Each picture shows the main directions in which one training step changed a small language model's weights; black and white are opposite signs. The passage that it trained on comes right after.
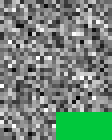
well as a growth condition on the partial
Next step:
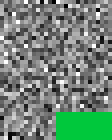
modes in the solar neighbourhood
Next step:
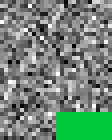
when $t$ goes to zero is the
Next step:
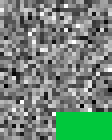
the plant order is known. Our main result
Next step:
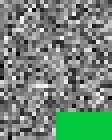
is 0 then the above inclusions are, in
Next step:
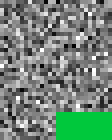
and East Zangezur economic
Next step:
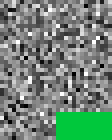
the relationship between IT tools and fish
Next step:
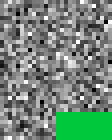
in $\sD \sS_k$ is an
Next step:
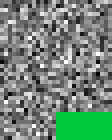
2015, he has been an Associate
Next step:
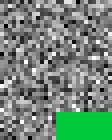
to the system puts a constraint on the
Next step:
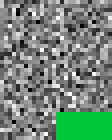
treatment (Davidson, et
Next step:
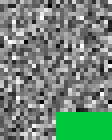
experts from six different institutions to discuss
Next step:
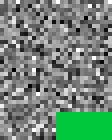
results for the average delay and compared
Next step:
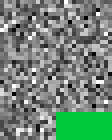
corresponding to the anthropology of
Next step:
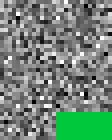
\rightarrow \cAut(G) \] defined for
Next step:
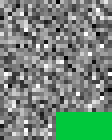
\bigskip \bigskip \bigskip
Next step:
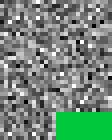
as suggested by Hair *et
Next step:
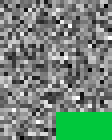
III selfsimilarity.} It offers
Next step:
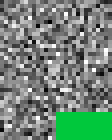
subsection, we shall prove vanishing of
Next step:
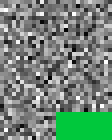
a Young’s modulus of
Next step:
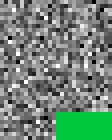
well to anti-tuberculosis
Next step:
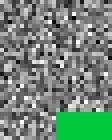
gives an $\fS$-invariant
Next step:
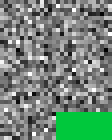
band broadening by using a
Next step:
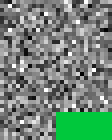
corona, crypts and arching
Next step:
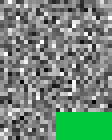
have $|\nabla^k \varphi_S|
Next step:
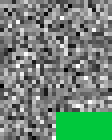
he stayed on in Paris as the
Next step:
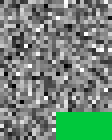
their graph $M=(x,f(x))$
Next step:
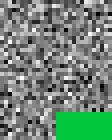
$K(\tau)$ is compact, it follows that
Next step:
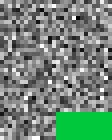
questions with five-word sentences,
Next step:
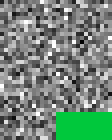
has been eventually reconsidered as an
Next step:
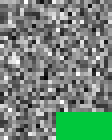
two categories: 206 case-1
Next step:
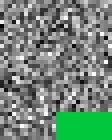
sort of *Sweda*.
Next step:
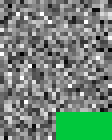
crustacean shrimp fauna
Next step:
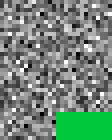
know that the first and last groups are $0$,
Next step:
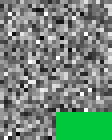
the Virtual Touch Tissue
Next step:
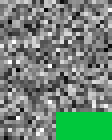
to be associated with an increased strength of
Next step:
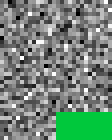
to constant is $C^\infty$ almost
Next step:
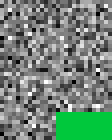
of keeping animals [13]. In
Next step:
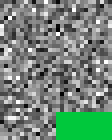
degradation in the validity of the
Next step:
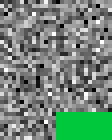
position as Assistant Doctor
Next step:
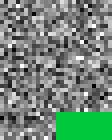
We also recall the notion of a small
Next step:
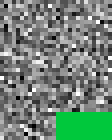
adoption of Open Science,
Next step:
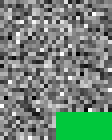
is extended downward a length of
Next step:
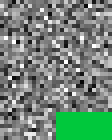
Gautama's coldness on his
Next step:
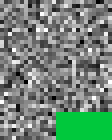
other structural materials.
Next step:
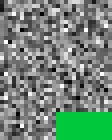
APPENDIX Figure 4.
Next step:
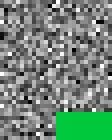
upconversion generation are discussed in this
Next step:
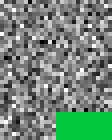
or fewer measurements. The resulting manifolds
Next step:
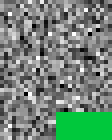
of an easy implementation. It does not need
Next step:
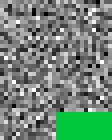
on the expression of genes encoding
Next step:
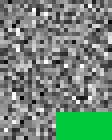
by a lack of consensus on what
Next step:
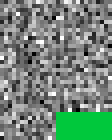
ethical approval Ethical approval was
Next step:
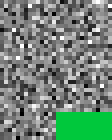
these classes. Keywords
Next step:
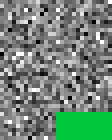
s}_{\Omega'}$ on $\Omega$ and
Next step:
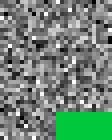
a \triangleright x_k &
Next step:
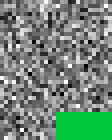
way the employees and workforce is
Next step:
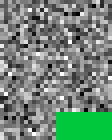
of thought and practice: the
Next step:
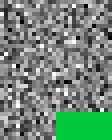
\hline \end{tabular}
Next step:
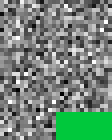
regarding the health and well-being
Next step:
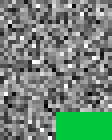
The numerical results are compared against
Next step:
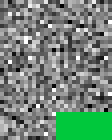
$\sigma$ explicitly (for
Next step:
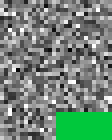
= moderately harmful
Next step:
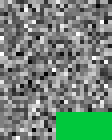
the only and decisive criterion;
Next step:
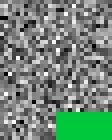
meets the criteria for the
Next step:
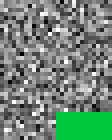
km per day. But there is one
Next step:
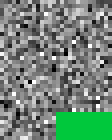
of Celestial Mechanics.
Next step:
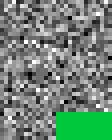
such as energy consumption and security
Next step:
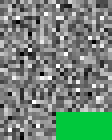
sales strategies in order to increase
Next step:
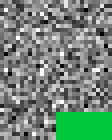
encourage transformation and acceleration
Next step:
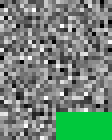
N.; et al. Degradation
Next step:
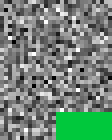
Fortunately, in most cases at least some
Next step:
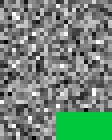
Figure: “Publications and
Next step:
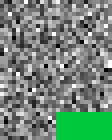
fluid therapy before
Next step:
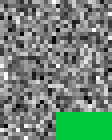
a remarkable connection of Hopf algebras
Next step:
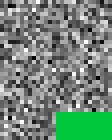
specimen length. In this study, the
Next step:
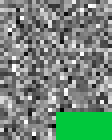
Means were compared by a standard analysis of
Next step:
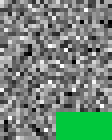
facial identification component inside the given
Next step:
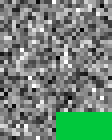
provides security management
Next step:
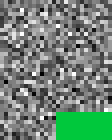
torus in four points, but does not contain
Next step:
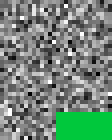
*Hajj*, it will be added to
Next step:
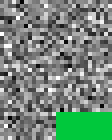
of the male and female
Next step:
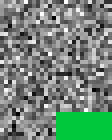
$$ Let $j_\nu(x)$ be the
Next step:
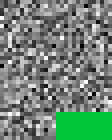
the following analytic statement. To deduce
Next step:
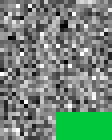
is applied for the plate models with
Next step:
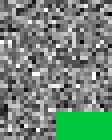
we have $SH_*(M \#
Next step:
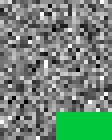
configured to select single
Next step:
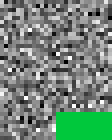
)} : A_{2} \longrightarrow
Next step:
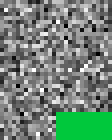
above, ${\mathbf G}$ has an abelian
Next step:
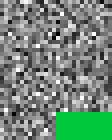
*et al.* measured Proximal
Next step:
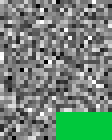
in improving the counterattack by
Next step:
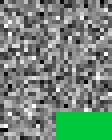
stress greatly determines plant
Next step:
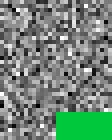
When applying lexical-based methods, a
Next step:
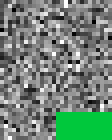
prosecutor and judge at the same time
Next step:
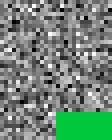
simplicial groups with simplicial homotopy
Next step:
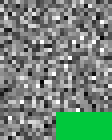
\leq \frac{\pi}{2}$ gives a
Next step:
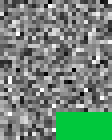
finite\ measure}\ \nu\ { on}\
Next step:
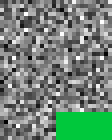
parametrized) surface one says that a
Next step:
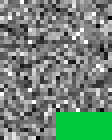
$B$ and $\wB$ are called the
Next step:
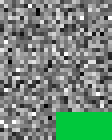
always denote prime. As usual
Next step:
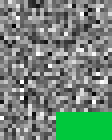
The scalar $\lambda > 0$ in the
